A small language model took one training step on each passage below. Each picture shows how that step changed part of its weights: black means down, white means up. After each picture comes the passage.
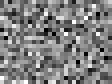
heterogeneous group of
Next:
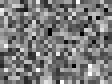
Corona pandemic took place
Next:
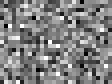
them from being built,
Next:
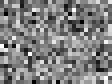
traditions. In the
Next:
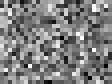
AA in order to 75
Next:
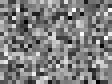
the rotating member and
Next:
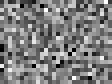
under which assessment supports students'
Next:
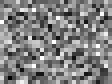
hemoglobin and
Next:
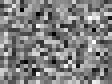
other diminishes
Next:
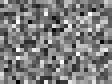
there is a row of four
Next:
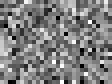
6: eAccess
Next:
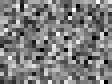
characterize the dynamics produced in
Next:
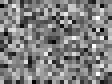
and were valid for analysis. The
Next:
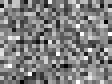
institutions, markets, instruments
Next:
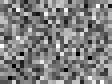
with its comprehensive list.
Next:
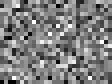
Science and many other fields are
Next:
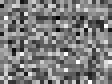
Wildlife facing a
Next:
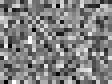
Partial Differential
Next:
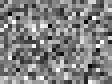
ion was added to probe
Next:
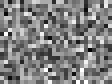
location. The results are
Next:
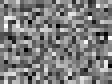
days, the number of containers
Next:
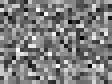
in students’ conceptual understanding between
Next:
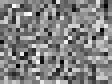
barriers have a statistically significant negative
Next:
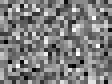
father of the contemporary
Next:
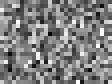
term direction but also master
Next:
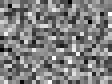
energy consumption for fluid transport m
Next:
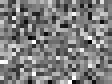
the tissue and necrosis
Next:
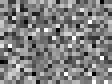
the fundamental research questions and
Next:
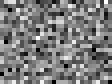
interspersed short
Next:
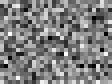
test showed significant differences between beech
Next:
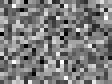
issue – which follows from a
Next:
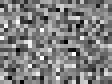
who triage their attention,
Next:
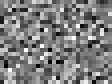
total cost of spare parts and
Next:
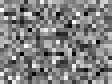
their jobs or even decide
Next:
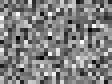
project champion(s)
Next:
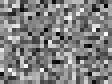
material, and modern trends in
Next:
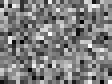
operations such as reading in
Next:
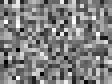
category. The teacher's assessment
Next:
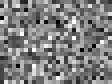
Reference Materials to
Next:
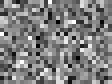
introduce CARE,
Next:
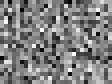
well as communicate all the
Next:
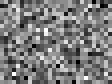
and the Moon. And
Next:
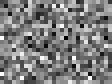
Ohio State Univ.
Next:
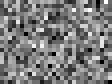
treatments among patients having one
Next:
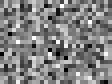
achieved through a risk assessment process that
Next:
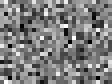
to understand the problem as well as
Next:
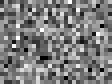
utilized the formula from the
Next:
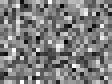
presented with decompensated
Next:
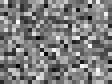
not discovered until
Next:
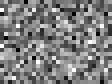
role in determining consumer
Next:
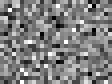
function around these phases and
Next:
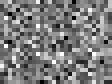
change among city census
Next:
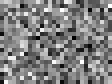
9.7 sleep
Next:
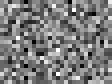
towards the player, and the
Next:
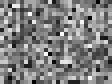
components. The more correct the
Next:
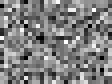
J. GEARY,
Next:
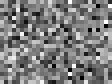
the weighted average of the
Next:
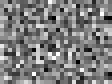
finding of this study can be
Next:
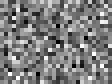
the receiver operating characteristic
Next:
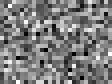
third row: the plane
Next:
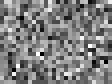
7 illustrates the variation in
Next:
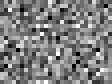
raises acute concerns regarding
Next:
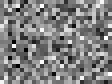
system, the objective of the
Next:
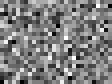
a period of change marked by
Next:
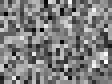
superconductivity in
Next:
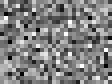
quadratic function that
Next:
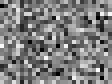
and we could just as easily
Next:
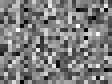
on water hyacinth
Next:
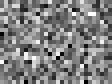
experienced person with skills in continuous
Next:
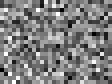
Diabetes Liveries
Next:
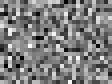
a second associative
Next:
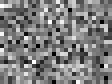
Agnoli, A short
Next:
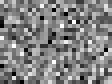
Zhang, W., &
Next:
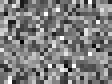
programming. However, the
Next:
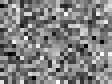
and have a more representative
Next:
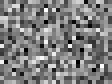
plate, the development of
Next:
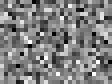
differences in biomass production were
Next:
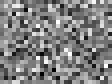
CO₂ reservoirs
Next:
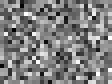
such as active solute transport,
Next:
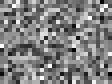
edge labels will be as
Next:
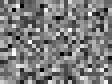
which C and γ are the
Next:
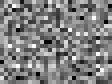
grain size mm Sediment
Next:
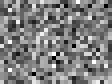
tarsus, Ti –
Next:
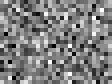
with special needs, is described in
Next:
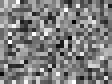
fair corporate financial reporting as
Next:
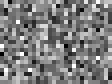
be effective in improving the perceived
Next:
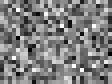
with overlying eschar.
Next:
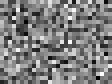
the weight coefficient estimation
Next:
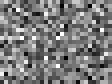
with 14% preferred
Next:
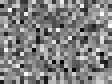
Banjo, A.
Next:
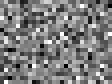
as a way to explore
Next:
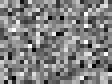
neon production process was studied and
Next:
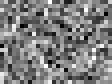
by recording sample thickness
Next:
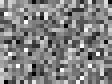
file enables humans to
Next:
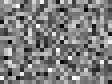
16 Dr. Suman
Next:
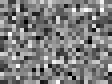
the shift toward model predictive
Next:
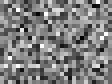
with dysgraphia in
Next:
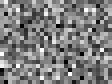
to observe the behaviors
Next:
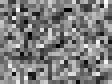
the groups, the results revealed
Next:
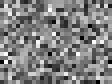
API layers. The
